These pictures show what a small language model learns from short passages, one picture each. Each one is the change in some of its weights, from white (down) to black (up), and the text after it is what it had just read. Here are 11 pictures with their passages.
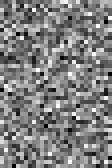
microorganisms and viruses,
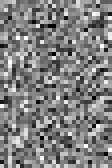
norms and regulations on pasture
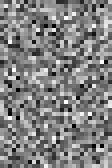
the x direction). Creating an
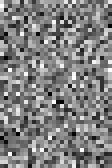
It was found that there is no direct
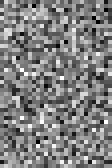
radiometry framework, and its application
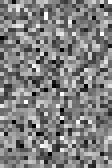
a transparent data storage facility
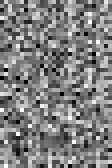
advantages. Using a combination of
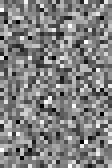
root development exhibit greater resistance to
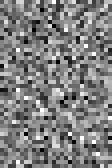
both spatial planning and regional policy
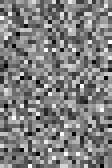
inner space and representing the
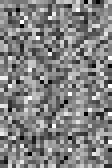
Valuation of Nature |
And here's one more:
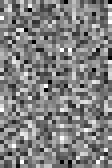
process, which is expensive and
